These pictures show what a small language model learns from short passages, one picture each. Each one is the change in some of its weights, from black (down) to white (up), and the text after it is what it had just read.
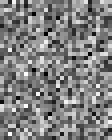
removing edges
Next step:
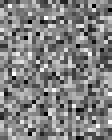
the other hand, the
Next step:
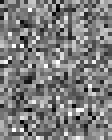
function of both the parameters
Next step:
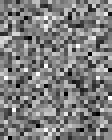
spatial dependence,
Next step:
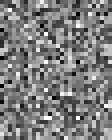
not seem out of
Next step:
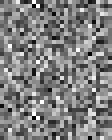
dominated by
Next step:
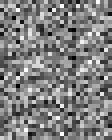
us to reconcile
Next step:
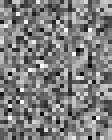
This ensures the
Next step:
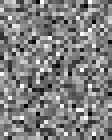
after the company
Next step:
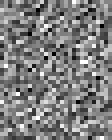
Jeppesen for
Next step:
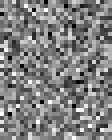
fields takes the form
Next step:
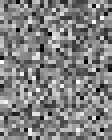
however, that a higher
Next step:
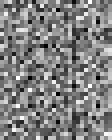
RD system in the
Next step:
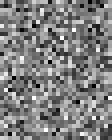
our diagrams,
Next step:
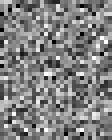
existence of stable
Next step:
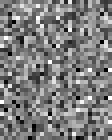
the results (see M06
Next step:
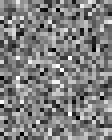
3. Moreover by
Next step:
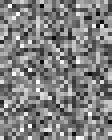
to couple the two
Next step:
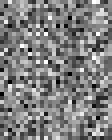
experimental data do not
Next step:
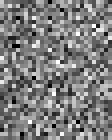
set of differential operators
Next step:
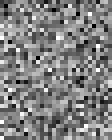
$R$ are not as
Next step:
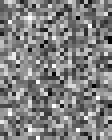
a hadron
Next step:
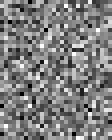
that the basal planes
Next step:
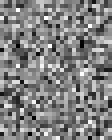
relaxation in quantum field
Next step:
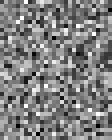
other two peaks. In
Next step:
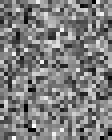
polarized either along
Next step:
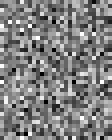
carry useful
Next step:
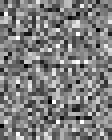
were effectively separated
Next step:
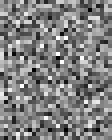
core}\} \approx
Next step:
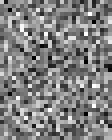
based on a dataset of
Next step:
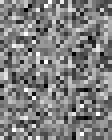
information achieves the
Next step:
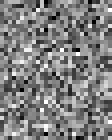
the number of eigenvectors
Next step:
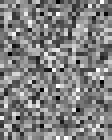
that we could change
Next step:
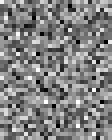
results, including the
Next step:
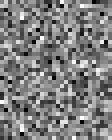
(as presented by
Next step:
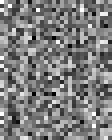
topological phases will be
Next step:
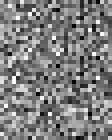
at the preferred
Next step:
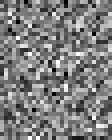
of different orders. This
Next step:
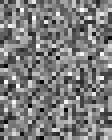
considered as part of the
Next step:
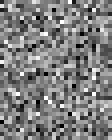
Sect.~4. We
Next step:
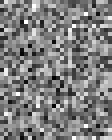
system of interest. In
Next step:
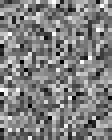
stimulate further
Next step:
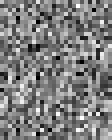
consider SOFTS
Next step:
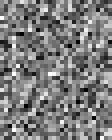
throughout the
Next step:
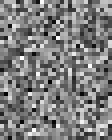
considered. By
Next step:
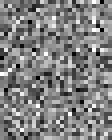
9]. Note that the
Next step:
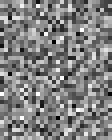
the rest of the
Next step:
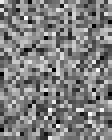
to other cases of the
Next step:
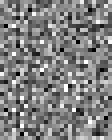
physical quantities.
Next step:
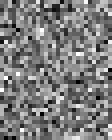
These were fixed at zero
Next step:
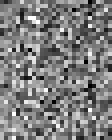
having a more
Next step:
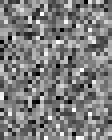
that in the double
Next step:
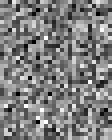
editor is the
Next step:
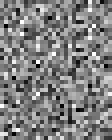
in the upper left
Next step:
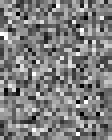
as $\mu_{\sigma}
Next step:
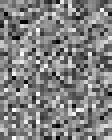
the suggested
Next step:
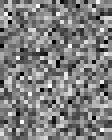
it off, leading
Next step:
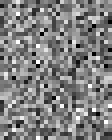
in the clean
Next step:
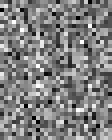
than the rule in their
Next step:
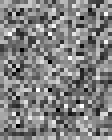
which gives us the
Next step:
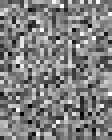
as Patient
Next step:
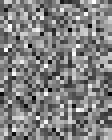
the raw and the
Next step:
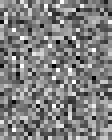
[1] about the
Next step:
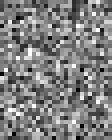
we have injected a
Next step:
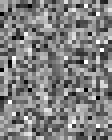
model was able to
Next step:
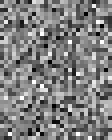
unit cell. To
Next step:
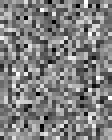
broad maximum in
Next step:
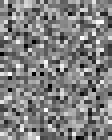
project the allowed region
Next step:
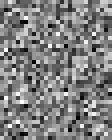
different from one in significant
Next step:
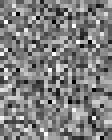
transitions from each
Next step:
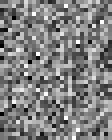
the typical radius of
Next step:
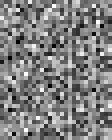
hopping matrix
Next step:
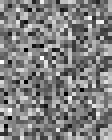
power law disks with
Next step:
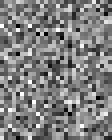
rearrange as follows
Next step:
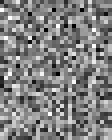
pieces and
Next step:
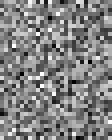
the high-frequency
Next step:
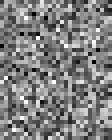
removed from the
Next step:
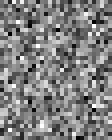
may compute the relation
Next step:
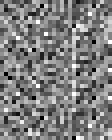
methods for training that
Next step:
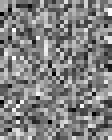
able to describe a
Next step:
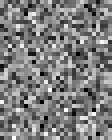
minimum for all variations
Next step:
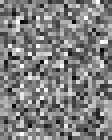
universally that
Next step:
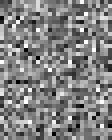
$X$ to an
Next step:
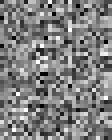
29% of the
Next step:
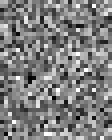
of total entropy production
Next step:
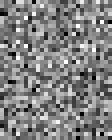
$\mathcal T B =
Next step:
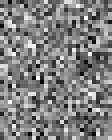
chaotic in a
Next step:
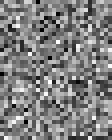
the generated heavy
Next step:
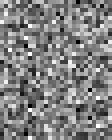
study are summarized
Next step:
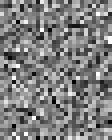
a valueable technique
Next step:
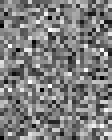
it has been pointed
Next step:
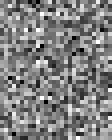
c}$ knot peaks
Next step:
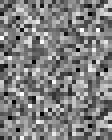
that requires $\sim
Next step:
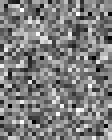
to the similar interactions that
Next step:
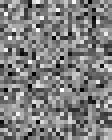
Phase II.
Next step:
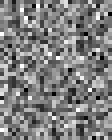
particles which are coupled
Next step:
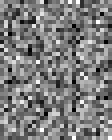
we measure the sizes
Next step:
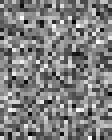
the dimensionless average period
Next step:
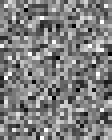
of biomass and
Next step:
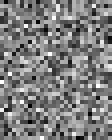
to withdraw the second
